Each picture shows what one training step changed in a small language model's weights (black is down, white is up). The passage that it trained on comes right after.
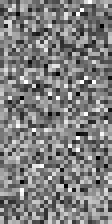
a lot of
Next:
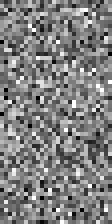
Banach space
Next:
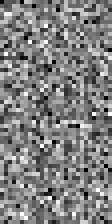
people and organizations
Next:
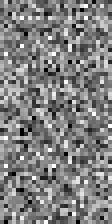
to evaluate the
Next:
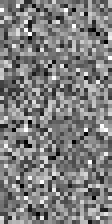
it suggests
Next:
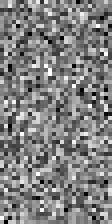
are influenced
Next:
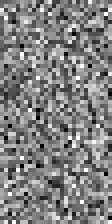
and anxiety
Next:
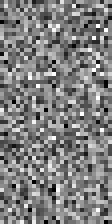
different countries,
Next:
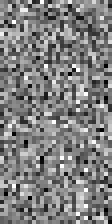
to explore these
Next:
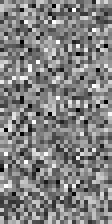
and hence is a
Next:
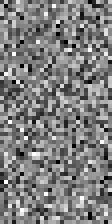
on the most efficient
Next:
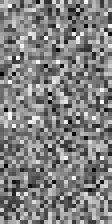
leads, for any
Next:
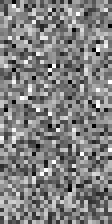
sur les groupes
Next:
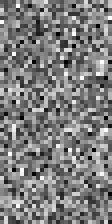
the different regions at
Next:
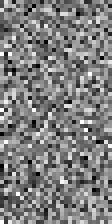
honeys had
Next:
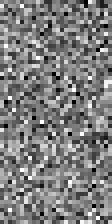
the conjecture for
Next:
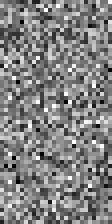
as presented by a
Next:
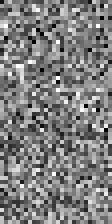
unit. The
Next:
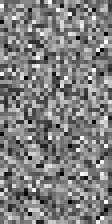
study conducted
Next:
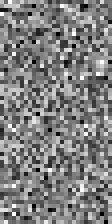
the knowledge
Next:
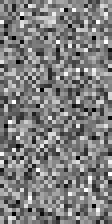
used Java
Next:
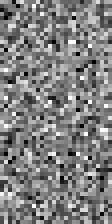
$\cP$ and
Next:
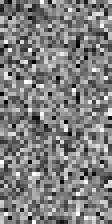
reason, a
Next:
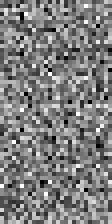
State in the
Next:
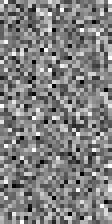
div}_\Sigma W
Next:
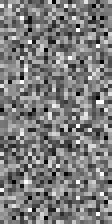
stationary or
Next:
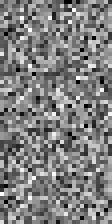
result than all of
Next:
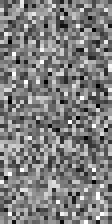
The tables and
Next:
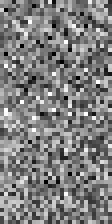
to obtain the result,
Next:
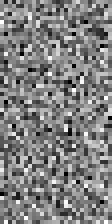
replacing particle
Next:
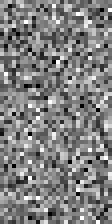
of everyday
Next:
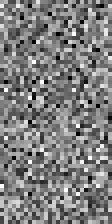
of the real part of
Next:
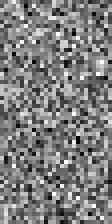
the assessment of
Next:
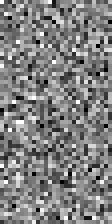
2. All level
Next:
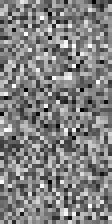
and from the operation
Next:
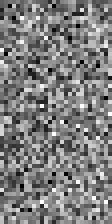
it is necessary
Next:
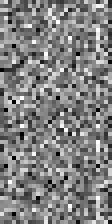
a major energy
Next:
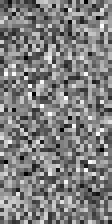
use, social
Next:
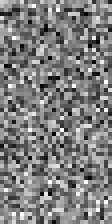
utilizing the
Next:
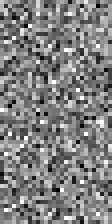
$i \in
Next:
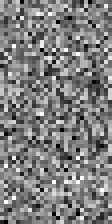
mapping space by
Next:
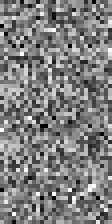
from South
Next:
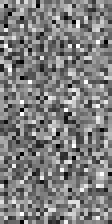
the diet were
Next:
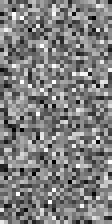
pressure was noted
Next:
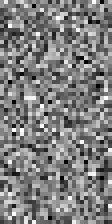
$\forall p
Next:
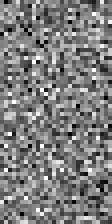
whose last two
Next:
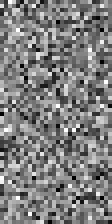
and comprehensive
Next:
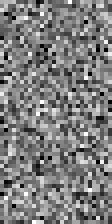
μg and
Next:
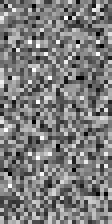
rank one and that
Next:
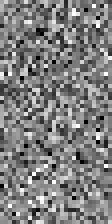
is the ideal
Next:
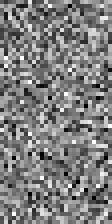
was presented at the
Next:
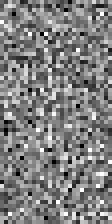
from what the
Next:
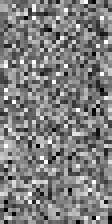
Changes of
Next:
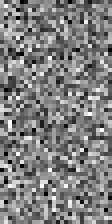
Samples were
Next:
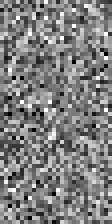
needs are not
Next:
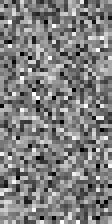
could gain
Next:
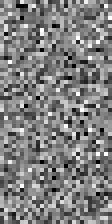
Busto *et
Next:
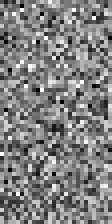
has an angle with
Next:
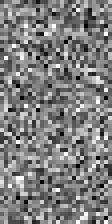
technique. This
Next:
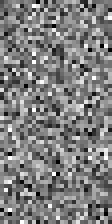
cast iron
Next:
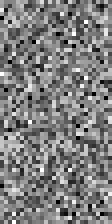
of the theorems;
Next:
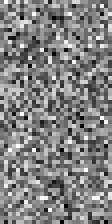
that there was an
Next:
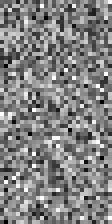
not hard to
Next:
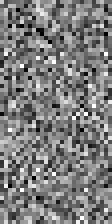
difference is significant at
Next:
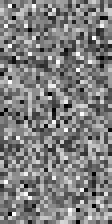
for $\Lambda$ to
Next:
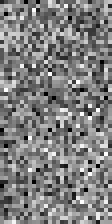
road in the
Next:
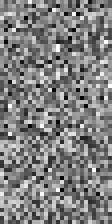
\vert$. Let
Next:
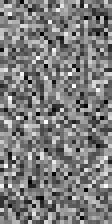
is expressed as
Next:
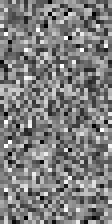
some cases we require
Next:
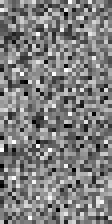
limitations in these
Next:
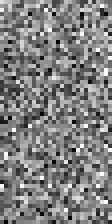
correspond to the
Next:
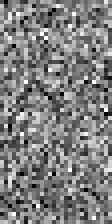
are located
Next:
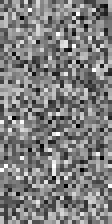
for the study. The
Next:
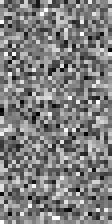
and analysis of 220
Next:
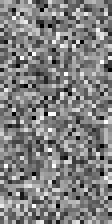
for pointing out this
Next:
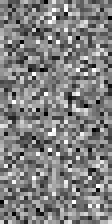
a lack of right
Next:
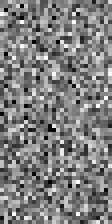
pointed out values
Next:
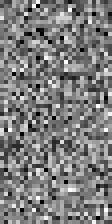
is performed
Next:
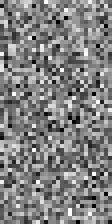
+ \alpha_k
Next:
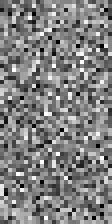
a viscosity
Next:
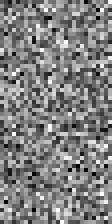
spaces, as
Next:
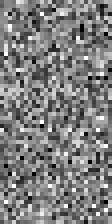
our problem to the model
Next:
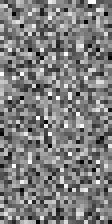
a feasible solution
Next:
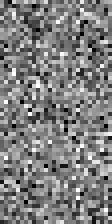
homology class satisfies
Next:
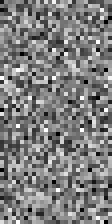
product representations
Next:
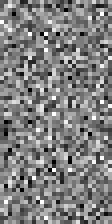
than what is
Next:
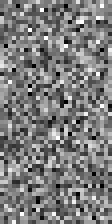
show the distribution of
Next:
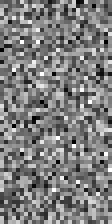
it resembles
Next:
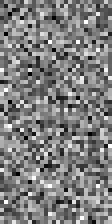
erosion and
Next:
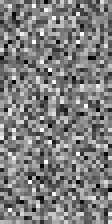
measurable process for
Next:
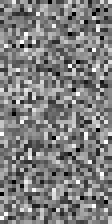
The corresponding boundary value
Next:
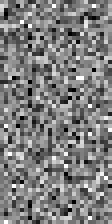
right one (for which
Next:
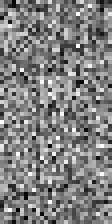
Taking $\varphi
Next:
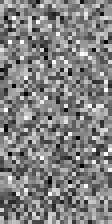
but use the fact that
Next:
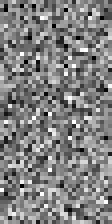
R packages
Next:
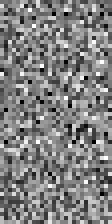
subject to the
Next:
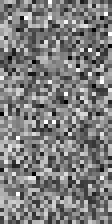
fields, for
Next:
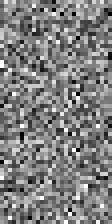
acid and
